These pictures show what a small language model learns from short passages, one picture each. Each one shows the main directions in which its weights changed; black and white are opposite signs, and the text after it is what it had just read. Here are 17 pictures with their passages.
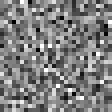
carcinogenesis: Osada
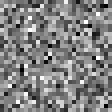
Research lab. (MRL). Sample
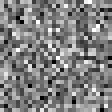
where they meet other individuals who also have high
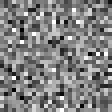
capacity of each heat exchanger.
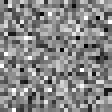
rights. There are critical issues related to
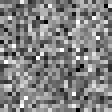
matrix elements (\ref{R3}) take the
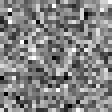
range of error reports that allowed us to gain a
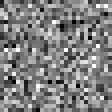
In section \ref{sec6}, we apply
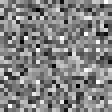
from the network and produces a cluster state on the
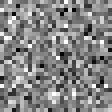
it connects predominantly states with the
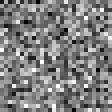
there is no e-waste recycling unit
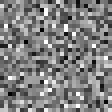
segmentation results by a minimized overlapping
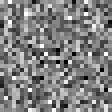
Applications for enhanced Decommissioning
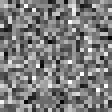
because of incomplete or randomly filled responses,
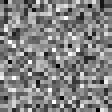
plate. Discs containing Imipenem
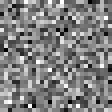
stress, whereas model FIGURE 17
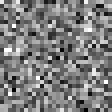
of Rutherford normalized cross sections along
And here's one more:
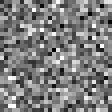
is that a \SN can no longer
